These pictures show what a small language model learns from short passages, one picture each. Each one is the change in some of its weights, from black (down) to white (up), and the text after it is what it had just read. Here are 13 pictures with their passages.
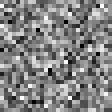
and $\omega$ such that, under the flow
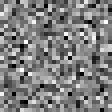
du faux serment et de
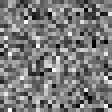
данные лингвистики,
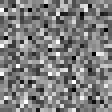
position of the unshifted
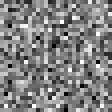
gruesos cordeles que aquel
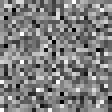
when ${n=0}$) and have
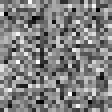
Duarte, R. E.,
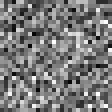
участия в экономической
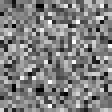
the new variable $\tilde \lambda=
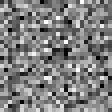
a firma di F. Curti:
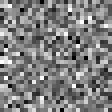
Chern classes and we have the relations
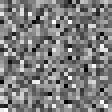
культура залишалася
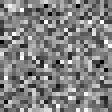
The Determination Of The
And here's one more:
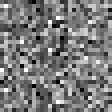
by Proposition 2.1; Proposition 2.2
